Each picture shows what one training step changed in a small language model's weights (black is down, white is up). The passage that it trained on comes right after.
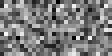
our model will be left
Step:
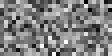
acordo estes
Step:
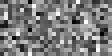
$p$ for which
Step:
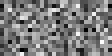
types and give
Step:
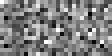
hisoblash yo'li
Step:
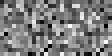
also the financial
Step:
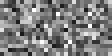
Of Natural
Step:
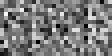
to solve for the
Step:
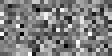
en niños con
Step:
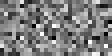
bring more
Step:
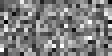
fue útil y
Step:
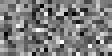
and $\alpha \vee
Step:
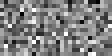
exists a clopen
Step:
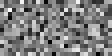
of these inclusions
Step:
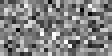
el documento
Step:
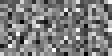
with the reverse
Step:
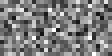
to a standard normal random
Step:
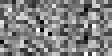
two existing approaches
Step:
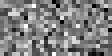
militares e ao
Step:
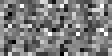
\infty ,&
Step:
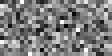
$G$. Therefore the
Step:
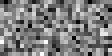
is a lift of
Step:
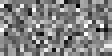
tire da zona
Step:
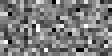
\clU$, and
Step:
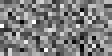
a smooth and convex function
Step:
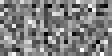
ditolak yang
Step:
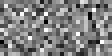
keng foydalanish muhim
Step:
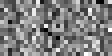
Institute of
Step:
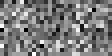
any field of characteristic
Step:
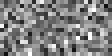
a et al.,
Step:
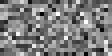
$H$ is the
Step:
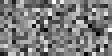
robust numerical methods
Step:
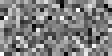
as configurações
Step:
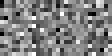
Х. и
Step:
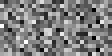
a topological vector
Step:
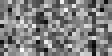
що мають
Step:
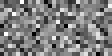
number of independent integrals
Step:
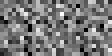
if and only if for
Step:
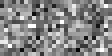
на всю
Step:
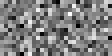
u quyidagi
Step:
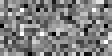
panel shows
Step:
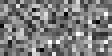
the fourth
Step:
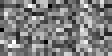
problem. When
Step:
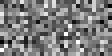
from Picard number
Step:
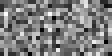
6. The conclusion
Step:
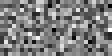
de una marca,
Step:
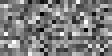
$G$ contains a
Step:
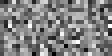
entre o verbal e
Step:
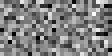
stopping time
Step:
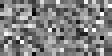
и лучевой
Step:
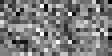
inequalities) Let
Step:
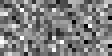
in Theorem 4.7
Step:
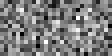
on a fixed probability space
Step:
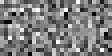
of the mind,
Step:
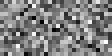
a label composed
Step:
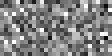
follows: In Section 2
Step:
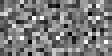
from the normalization.
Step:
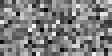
В последние
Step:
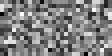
de su fundador
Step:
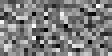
regime. Section
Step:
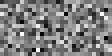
with $T >
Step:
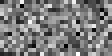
$q$, respectively,
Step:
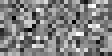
pattern, or
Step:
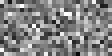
Person ist der
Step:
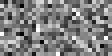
os asteroides
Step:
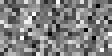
Aplicativos de
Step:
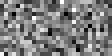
odd, then
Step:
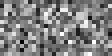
spectral triples
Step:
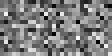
distance, but is
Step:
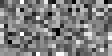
&\leq \dis
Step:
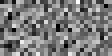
transformed linear system of
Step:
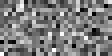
some of our results obtained
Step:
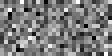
of this rational function
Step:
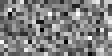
the internal Hom
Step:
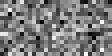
the same time,
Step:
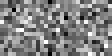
0 Sin evidencia
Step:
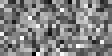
Revista de Saúde
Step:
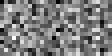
бир тури
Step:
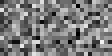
at most one solution in
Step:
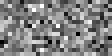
a criatividade como
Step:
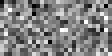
важные для
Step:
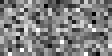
la implementación
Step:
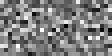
loading after a
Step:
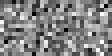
преступности в
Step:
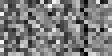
coefficient case where the
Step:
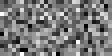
that the prevention and
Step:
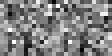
\eeq in
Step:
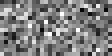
largo plazo.
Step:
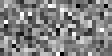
aniq maqsad
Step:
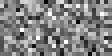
permeó en
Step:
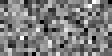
(on any finite
